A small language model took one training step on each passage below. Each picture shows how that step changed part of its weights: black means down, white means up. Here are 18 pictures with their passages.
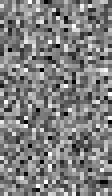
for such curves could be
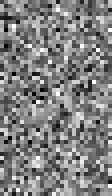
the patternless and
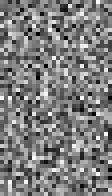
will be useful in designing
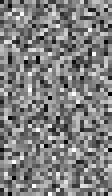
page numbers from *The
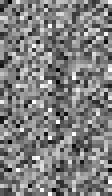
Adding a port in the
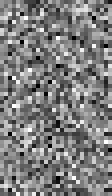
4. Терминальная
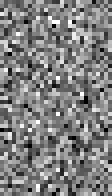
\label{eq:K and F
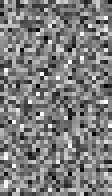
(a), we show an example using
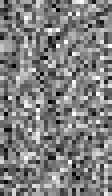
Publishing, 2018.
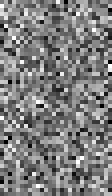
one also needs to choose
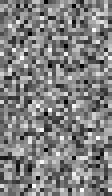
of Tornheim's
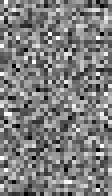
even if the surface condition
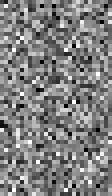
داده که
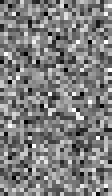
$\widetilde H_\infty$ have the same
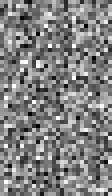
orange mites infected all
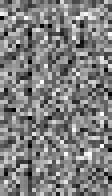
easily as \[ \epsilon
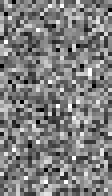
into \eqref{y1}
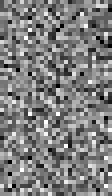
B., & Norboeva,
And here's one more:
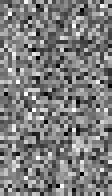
The main difference between an octree
